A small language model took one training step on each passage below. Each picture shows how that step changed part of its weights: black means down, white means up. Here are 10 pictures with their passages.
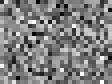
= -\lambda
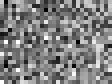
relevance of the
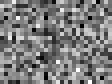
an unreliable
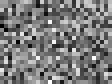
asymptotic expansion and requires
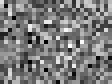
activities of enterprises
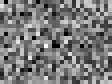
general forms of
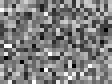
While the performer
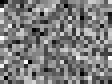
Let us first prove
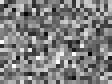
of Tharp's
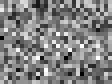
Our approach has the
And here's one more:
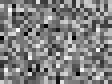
characteristics of an individual
